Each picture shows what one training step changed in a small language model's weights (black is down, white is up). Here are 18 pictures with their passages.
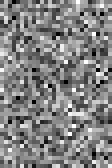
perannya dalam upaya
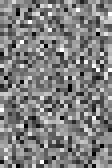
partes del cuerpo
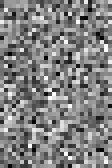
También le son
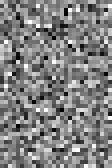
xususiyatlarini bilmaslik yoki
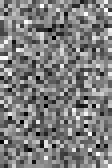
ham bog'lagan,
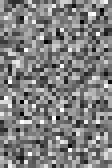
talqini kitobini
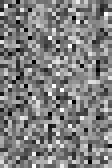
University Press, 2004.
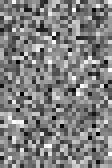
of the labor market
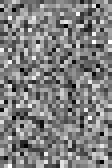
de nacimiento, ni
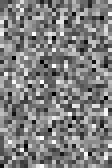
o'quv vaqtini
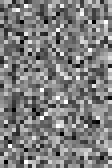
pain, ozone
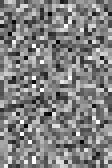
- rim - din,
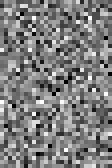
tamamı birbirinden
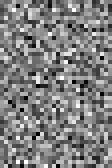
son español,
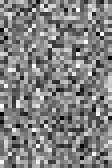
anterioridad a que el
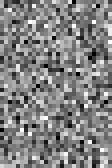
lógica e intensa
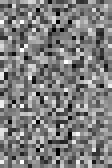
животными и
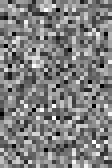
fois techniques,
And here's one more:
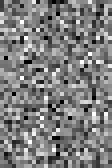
и пациентов;
